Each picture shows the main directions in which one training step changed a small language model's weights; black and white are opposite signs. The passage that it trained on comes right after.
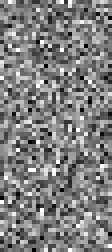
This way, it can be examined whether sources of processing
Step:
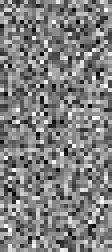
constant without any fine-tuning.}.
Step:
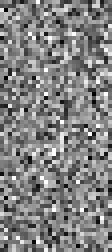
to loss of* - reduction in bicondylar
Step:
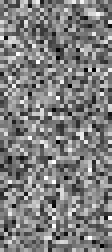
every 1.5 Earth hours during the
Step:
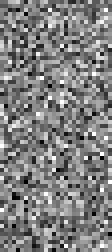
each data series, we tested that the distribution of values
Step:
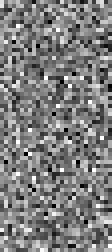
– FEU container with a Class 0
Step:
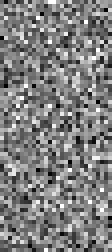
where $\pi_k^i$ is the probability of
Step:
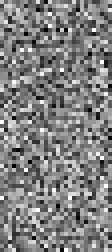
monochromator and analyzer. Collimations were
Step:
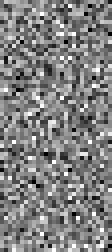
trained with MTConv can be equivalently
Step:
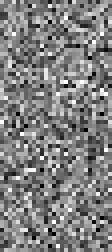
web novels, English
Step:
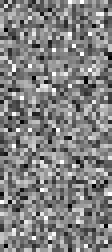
water. AI mimics this vigilance but
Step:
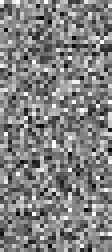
markets, and transport hubs, where food sources
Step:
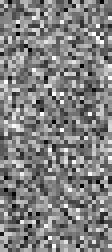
2DQG can be interpreted as a special
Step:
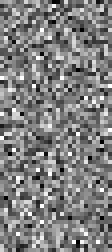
a fully covariant approach in the canonical
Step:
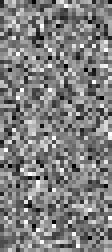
by the aperture mechanism soft stop, and the
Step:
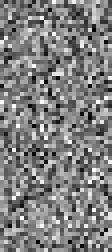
improvements in the thematic and temporal detail
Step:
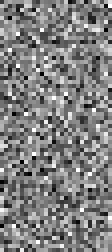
information to preserve their confidentiality.
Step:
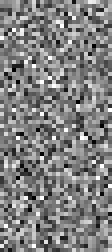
and in broadband CARS [17].
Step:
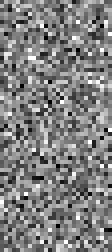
analyzed using descriptive statistics.
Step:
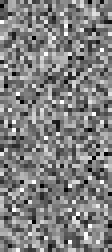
shown that the following set of properties fit the task in a
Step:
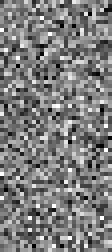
and contributing to advancements in
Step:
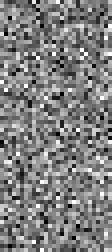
(GIS), Remote Sensing
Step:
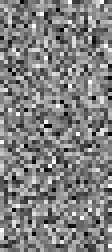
promoter is a specific DNA sequence that signals
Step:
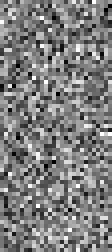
place first. In the present study, the
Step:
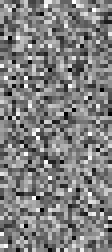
in \cite{YamPRA13}. It was
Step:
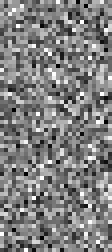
of the field strength of several kG with a volume
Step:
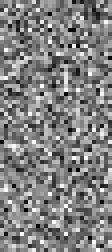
the total number of contributions remain low, even including
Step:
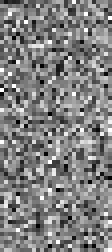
transport model and a small heavy quark diffusion
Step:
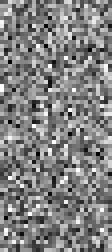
substantially higher than that of the baseline
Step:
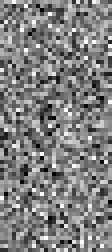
free path for 3 quark flavors is
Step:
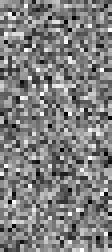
of asphalt layer elastic modulus is
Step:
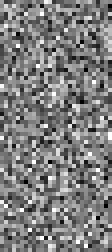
heavy ions in a relativistic
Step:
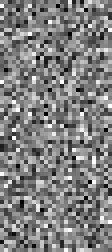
initial stop (as in the examples shown along this
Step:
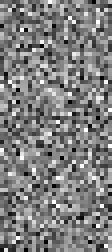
2\pi\times 90$~kHz and
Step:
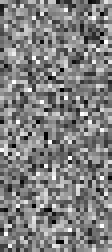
same plot-based data and techniques of the
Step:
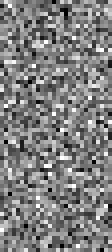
and antibiotics. Initially
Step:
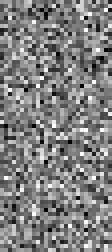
rapid boost to provide a modern digital medical information
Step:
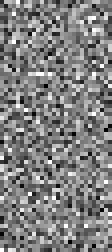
rotation. We conducted test particle simulations with magnetic and electric
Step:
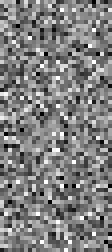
(P value 1.00). Within each group there
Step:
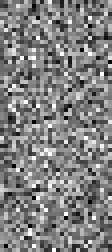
full description of model assumptions, see text.}
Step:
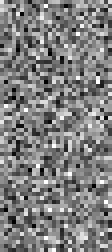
Comparison of simulated and experimental thermopower.}
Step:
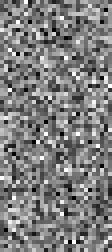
the charge part of the electron operator. The holon operator
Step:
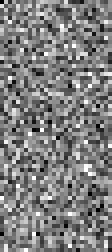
an attacker from gaining access to the entire network
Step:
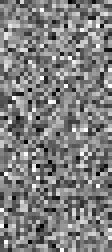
resin are uniformly mixed and used for
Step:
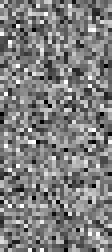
demonstrate that the effective utilisation of this potential requires
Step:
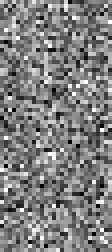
internal conflict we feel while navigating
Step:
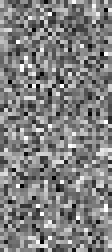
each method. Across all methods, interaction effects consistently
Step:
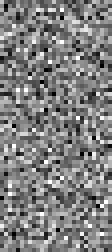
Hole Mass and Stellar Velocity
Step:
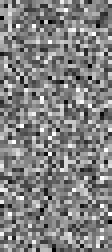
ORAL HYGIENE
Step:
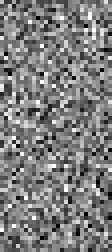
thinking can influence leadership in practice – with
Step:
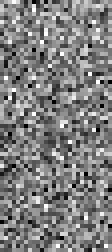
\newblock In {\em Proceedings of the
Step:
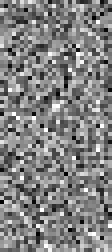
Loyalty Sebagai
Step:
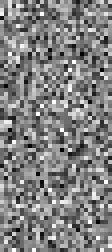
when the s-SNOM tip is close
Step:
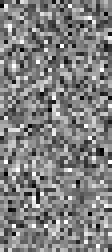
with extensive omental and peritoneal
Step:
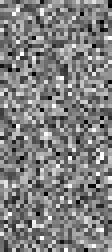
and ambient living spaces for enhancing
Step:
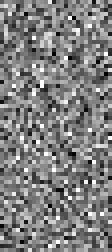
and {\it Spitzer}/IRS spectrum with
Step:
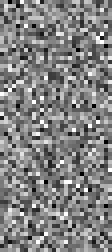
CNCS and LET data in
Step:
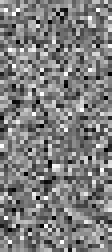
Gel Fig. 8: Silica Gel
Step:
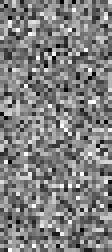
network, the spatial distribution of the density and type of
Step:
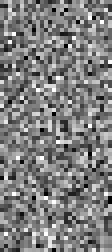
and the Alliance's RDM services, see
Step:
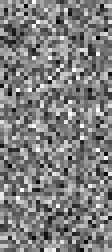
finite viscoelasticity is adopted with strain
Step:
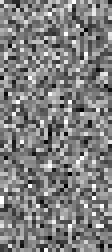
initial direction at the source with respect to their chosen detector
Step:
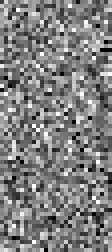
not intend to provide another technical specification of
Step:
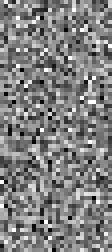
write down the expression for the grand potential of the
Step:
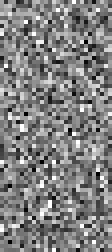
in such region and investigate their high energy radiation
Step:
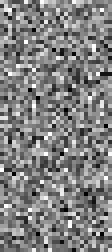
inclusion and exclusion criteria were defined in a
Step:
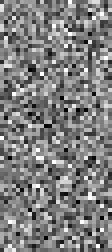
with the others, has its own exact fundamental
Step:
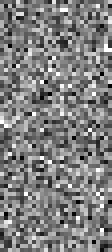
recent research and identification of the previously unsolved
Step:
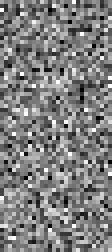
H.; Link, F.; Lohner,
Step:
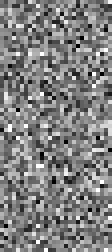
INDIA PUBLISHERS
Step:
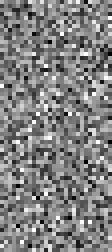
Western Serbia perform best in environmental
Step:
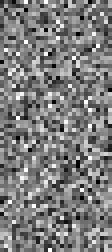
$0f-1p$ shell. The
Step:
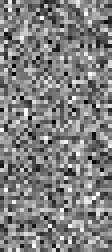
related to operations that define “career,”
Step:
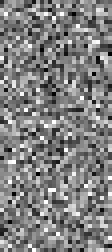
- About three-quarters of all
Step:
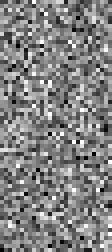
in physics and chemistry, by
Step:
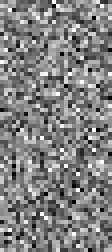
residuals unchanged. Those geometry
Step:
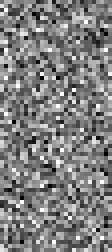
which is equivalent to Eq.(32) of
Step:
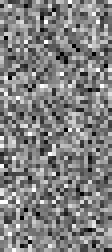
the model’s behavior as material for musical
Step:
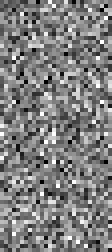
New Service Quality Model in
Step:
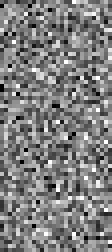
structure that can be reconfigured, a
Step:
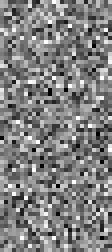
knowledge and attitude towards orthodontics
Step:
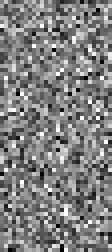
fellow students needs to be prioritized over
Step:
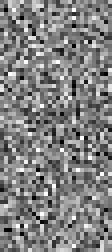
and H tone sequences are almost similar and natural
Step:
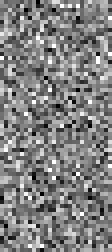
has some (non-zero) luminosity in
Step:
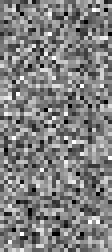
transition amplitudes have been developed for Compton
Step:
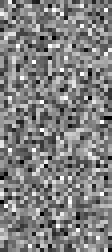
and risk. This they argue will also help keep
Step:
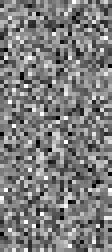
stock returns. Conversely, higher
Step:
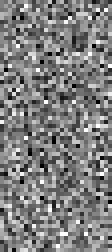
$b=20\mu$m and length
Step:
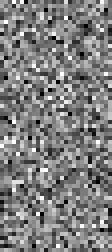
J. Gerontol. {\bf
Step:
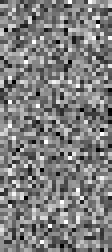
finite ordered patches. The lower the
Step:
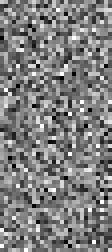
and $\beta=-8.52$, dispersion
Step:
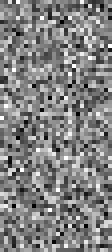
most interesting cosmological object which can be constructed in
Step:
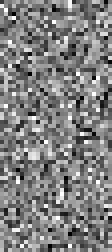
large to guarantee complete queueing
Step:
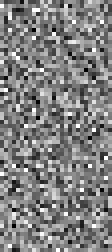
with baryon number $B$. Finding this
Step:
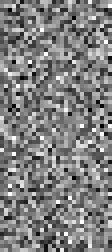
spaces have an infinite volume, ten are
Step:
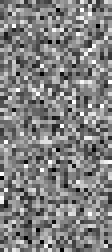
p A ) collisions looks as follows
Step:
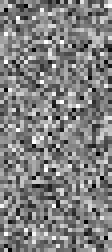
2014) and the incidence of polyp increases between
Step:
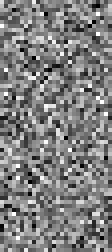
were used as coarse and fine aggregates,
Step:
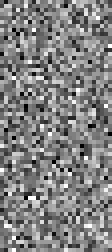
in the disruption of cell–cell
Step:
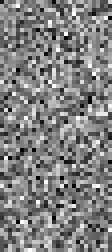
(i.e. non-generic)
